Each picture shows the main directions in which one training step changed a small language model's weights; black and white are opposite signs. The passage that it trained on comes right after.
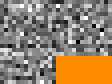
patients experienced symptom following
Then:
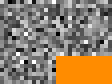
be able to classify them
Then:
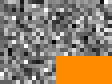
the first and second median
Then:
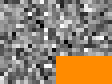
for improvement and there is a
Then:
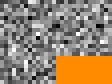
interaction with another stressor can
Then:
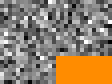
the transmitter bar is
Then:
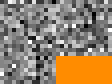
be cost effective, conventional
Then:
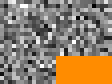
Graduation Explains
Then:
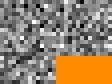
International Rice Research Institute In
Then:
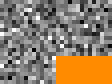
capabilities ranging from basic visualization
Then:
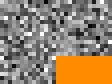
elasticity for exporting
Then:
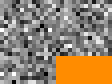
creativity to achieve the
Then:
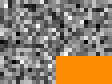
Since there are a lot of
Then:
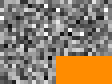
often recorded in conditions that favor
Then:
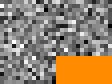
TMJ disorders while
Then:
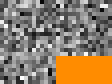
According to Age Age
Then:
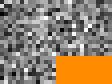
by a strong charge transfer
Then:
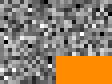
effective digital marketing tool for building
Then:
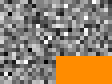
to see human development in a
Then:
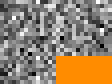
compared between the three groups,
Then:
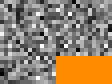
of different types, such as
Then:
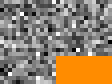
sampling approach, a sample of
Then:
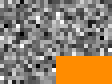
on energy intensity and energy savings
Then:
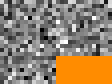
iodine solution. The
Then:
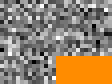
correlations between age and
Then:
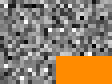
Several studies have explored the use
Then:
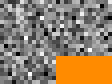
of this knowledge is essential for
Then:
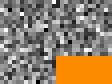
conspicuous. For
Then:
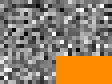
State ethical committee.
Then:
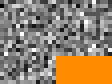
cover thickness, four embedment
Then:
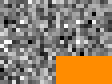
than the recommended values.
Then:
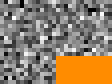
grammatology. The
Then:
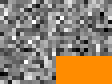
5.6 , while with
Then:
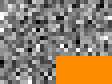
here](#) [Check all
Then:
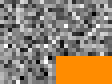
of study in the fields of
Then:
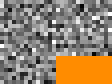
materials Supplementary material associated with
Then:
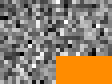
entropy for feature extraction
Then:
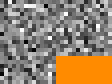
Effect of z-pin
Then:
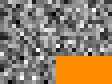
that have reported elevated concentrations
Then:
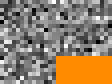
no conflict of interest.
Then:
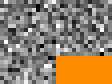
faces persistent observational
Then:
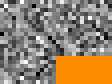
and proton stability on
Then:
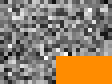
clear differences in structural efficiency.
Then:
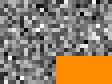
learning method 10 marks
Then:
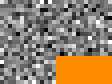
significantly accentuated by
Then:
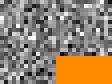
both internal and external to
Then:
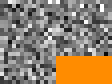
that does fed diet C
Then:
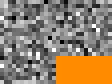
tablets S.no Time
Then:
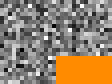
Journal of Child and
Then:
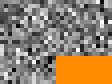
the benefit of science and its
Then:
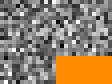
around nitrogen atom thereby
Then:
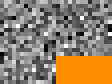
TURBT specimens received
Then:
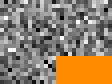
collected at the completion of the
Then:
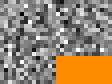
respectively. The results may change
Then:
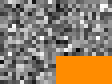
that normative approval of
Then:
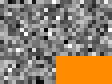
be selected, and added to
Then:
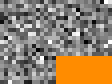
coincides with their relative
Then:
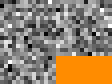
"Openness in education is
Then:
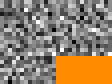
this effect. Our algorithm first
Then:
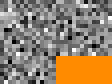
real PV panel. This paper
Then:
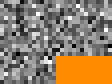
of ASA grade 1 and
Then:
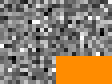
available at all, then this
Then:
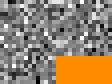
solve this problem, a simple
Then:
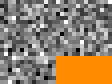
change occurs at 20 s.
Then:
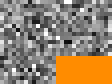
to use UDOM
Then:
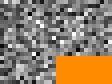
for journalism of
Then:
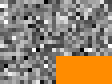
X. Min, C.
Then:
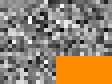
the anticancer drugs are
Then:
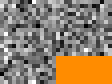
Research Project**F. Research
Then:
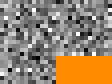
Routing Protocols
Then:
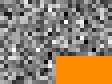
stripes, patterned starting
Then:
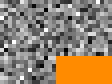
and psychological repose.
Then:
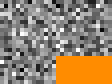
inductor value. The design
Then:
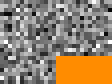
Factor value (composition
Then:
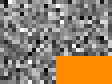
SDK. The motor controller
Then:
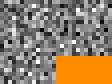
and magnetic resonance
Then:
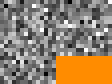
and other soil organisms,
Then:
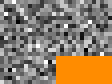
community can enjoy and
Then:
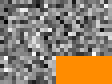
State University. For more
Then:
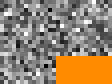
Multiset theory is an established
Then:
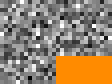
carried out as a follow on
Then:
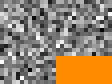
the function of transporting tools
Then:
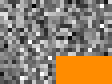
in the analysis is that the
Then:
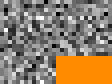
p (addition)
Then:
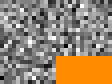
the tools was usually filtered
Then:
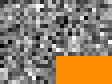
body of literature highlighting positive effects
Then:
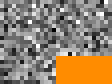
utilized the capabilities of the
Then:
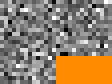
thrombosis was less
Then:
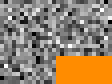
radiator and a reduced
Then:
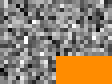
the ecological risk of heavy metals
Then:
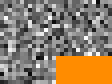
overall sustainable development; at the
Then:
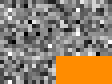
wrote their associations
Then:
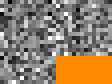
end of 2014 with the main
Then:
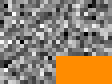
substrata in limestone
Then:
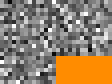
principle of taking into account the
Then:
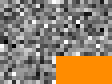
unimportance to
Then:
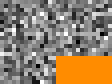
the Professional standard of
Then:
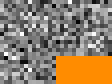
survey articles adequately address the
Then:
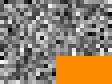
next level of learning and
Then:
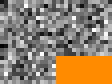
: Investigation R
